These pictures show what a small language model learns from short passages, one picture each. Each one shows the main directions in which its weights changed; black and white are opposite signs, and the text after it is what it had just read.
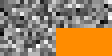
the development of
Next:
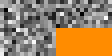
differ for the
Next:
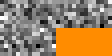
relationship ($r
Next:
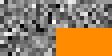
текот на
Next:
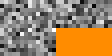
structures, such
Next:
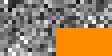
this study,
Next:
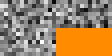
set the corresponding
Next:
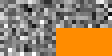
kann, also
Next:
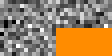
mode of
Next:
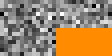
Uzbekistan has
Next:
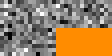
рода в
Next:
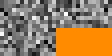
the types of
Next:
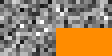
Thus, the number
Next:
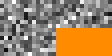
theorem, we find
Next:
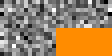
matrix – where
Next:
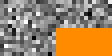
were near
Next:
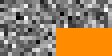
regarding the
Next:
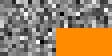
for the form
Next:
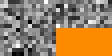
- The questions
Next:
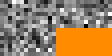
The spatial
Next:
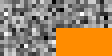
the following identities
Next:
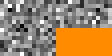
employment does
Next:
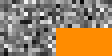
de ações de
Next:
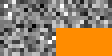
a water
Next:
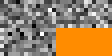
Such an element
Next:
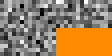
such as lack
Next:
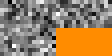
count less than
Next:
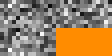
CA, An
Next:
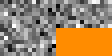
Complete this
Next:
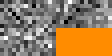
sample, sample
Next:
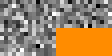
three broad
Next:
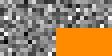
diversidade de
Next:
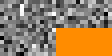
the login has
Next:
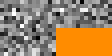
can cause various
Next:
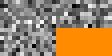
advantage of
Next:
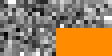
at Rio de
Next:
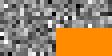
protein function
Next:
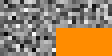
graph $G$
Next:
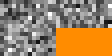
and vice
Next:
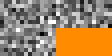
and that any
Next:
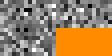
if $O$
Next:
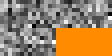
Regency and
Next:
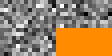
a likely
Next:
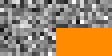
obtained forged
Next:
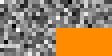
implementation of
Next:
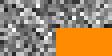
chunki ular
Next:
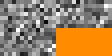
there exists a unique
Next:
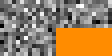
promotion of
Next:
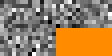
with respect to
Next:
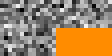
could make a
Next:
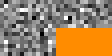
$M$ be
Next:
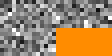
that crosses
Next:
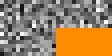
origin and thus
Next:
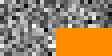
analysis is used to
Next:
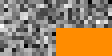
in (ii)
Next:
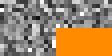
methods for digital
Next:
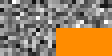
two features of
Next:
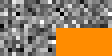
Manko der
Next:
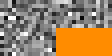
accordance with
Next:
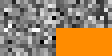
the best
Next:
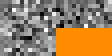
the first time in
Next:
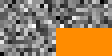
reduced dependence
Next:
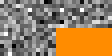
can find functions
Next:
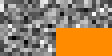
in developing good
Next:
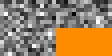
informação na forma
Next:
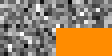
defined for a continuous
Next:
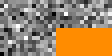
each $a
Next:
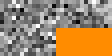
that there is
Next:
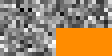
the numerator is
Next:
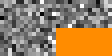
stability, the
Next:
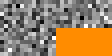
beginning of
